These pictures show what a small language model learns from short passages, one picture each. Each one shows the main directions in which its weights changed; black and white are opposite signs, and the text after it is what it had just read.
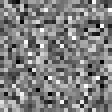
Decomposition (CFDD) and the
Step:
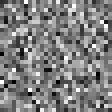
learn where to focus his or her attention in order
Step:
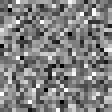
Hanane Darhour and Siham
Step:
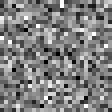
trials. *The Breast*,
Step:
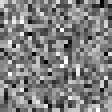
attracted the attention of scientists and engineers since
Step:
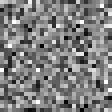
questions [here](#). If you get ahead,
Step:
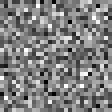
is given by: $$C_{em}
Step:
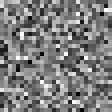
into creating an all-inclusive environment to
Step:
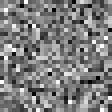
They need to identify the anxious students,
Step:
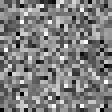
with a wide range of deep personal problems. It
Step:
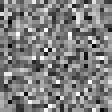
of the Flight Dynamics of the European
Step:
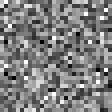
upwind scheme. Fig. 3:
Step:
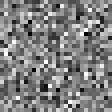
an object of study, but also as an effective
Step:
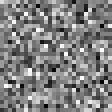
Master mix (Qiagen
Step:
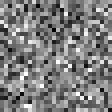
denote the elements of B , if any,
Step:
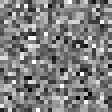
infector plant leaves 6 weeks after start of possible
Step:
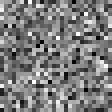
For the reactions of (1) with
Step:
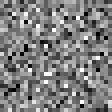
Materialni parametri za programe
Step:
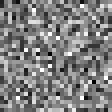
enhanced through education. Keywords: Inclusive
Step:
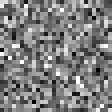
scheduled to prepare each individual to face
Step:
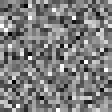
In this study, we will employ quantitative data to
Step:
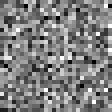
respectively. $\Delta\phi$ is the phase
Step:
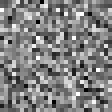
Kazan Federal University; Email:
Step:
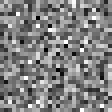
short of about one meter in height so that
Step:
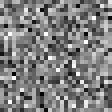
system is believed to be one of the most
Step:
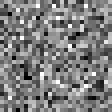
$$\begin{aligned} = & [N
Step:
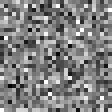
temporal nests to develop a stable social environment.
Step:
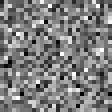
the high reliability index, the instrument was considered suitable
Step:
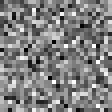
education, social politics, and computer
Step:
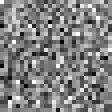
Furthermore, the author also put forward the hypothesis of
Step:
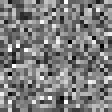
Respiratory rate – 17/min. -
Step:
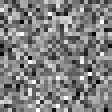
add to current selection - Analysis Tab
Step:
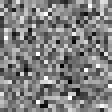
residue (Aneheim et al.
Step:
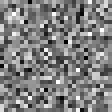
complementary but distinct ways of interpreting stressor
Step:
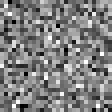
\quad (49)$$ - a) Equations
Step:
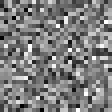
may be affected negatively because of their joint
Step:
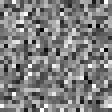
humans and animals, the starch
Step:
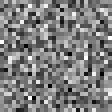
STATE, BRAZIL Treatment
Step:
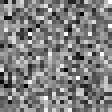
Plate 3. Efuye
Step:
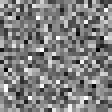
(B) requirements are common on upland crops
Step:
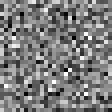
of Fig. 2. Variation of interaction energy
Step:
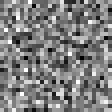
ANALYSIS OF BRAKE
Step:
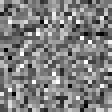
that indirectly controls the flow of
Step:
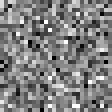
the insulation resistance between cable conductor and
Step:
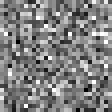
years teaching at a college in Western North
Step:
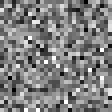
K files can be inserted into root
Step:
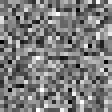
and signal processing, neural networks. She can be
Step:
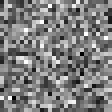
the significance of the rights involved, have
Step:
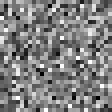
space (See [15, Ch.
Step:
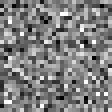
comparable efficacy to tramadol and
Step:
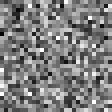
a rotational splitting. P_{rot}
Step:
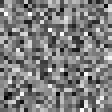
the data of picolinic acid. Table
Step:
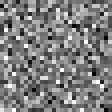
reduction in strength. *Second*, the contribution
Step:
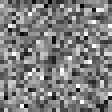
force in 2028, is currently under discussion in
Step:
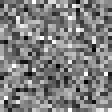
by using separate stacks for each kind of
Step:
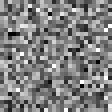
23% of examined had not only deficit
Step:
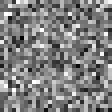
is the proven metabolic underpinning of the
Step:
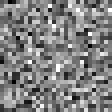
Please cite this article in press
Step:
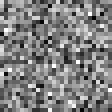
the density, i.e. the degree of
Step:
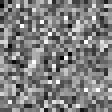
the increased human assistance in such unstable
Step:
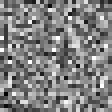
is one of them; it is a composition of
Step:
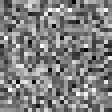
Fig1C and Fig1D. B.
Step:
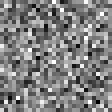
Given name. In the U.S.,
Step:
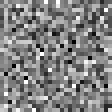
play an important role as nutritious substances and
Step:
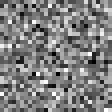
at strategic logistics points near Khorgos
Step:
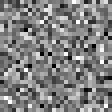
YA, as observed above, are not even
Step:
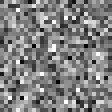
These technologies are offering new way of learning and
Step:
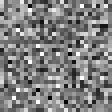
the investible funds in the domestic
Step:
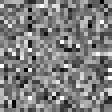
set than V20A, probably because of
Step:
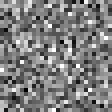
ANALYSIS IN WP2
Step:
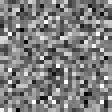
et. al. Determination of physical and
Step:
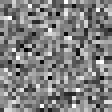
DASS21 questionnaire was used in conjunction
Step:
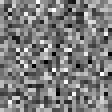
HIV reactive clients, 79
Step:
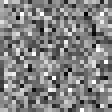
health conditions. Similarly, there was a significant association
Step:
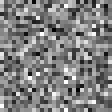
for treating cytokine release syndrome marked
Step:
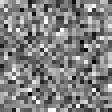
postposition, has been continuously increasing in
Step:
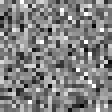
folate reductase deficiency
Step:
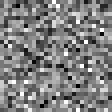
disagree 7 3 100% 37 percent participants
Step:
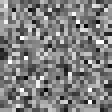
influence will face adverse health consequences. These
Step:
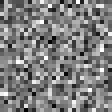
the link was significantly higher in very symptomatic
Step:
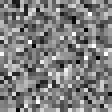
toxicity parameter to the most hazardous
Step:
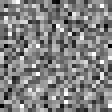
It is estimated that at least 9 images per crop
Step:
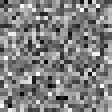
are chewed in case of kidney
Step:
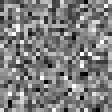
the mechanical properties of recycled CFs.
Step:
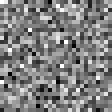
put forward connecting knowledge to the outside world as
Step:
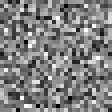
polypeptides or proteins [21]. It
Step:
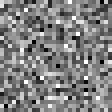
on various diseases are multiple, one of them being
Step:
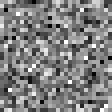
on teacher-student interactions in a sample
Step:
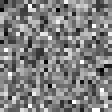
sufficient for general conclusions. In general, an increase
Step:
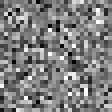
early light petrol-ethyl
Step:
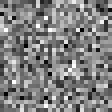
formed: *salom* +
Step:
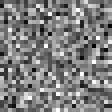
no known competing financial interests or personal relationships that
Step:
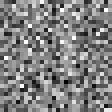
tags, and eliminating
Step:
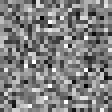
and depressive (17.1% and
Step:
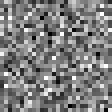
170 Figure. 6. Effect of
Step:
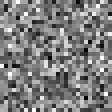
H., 2009. Evaluation of clinical image processing
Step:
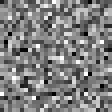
in his time, but that he clearly tried
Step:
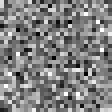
the buoy may have been recovered by a
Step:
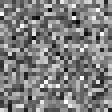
also included a multi cloud feature for the recovery of
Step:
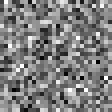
2014); - society – the objectives of the programmes
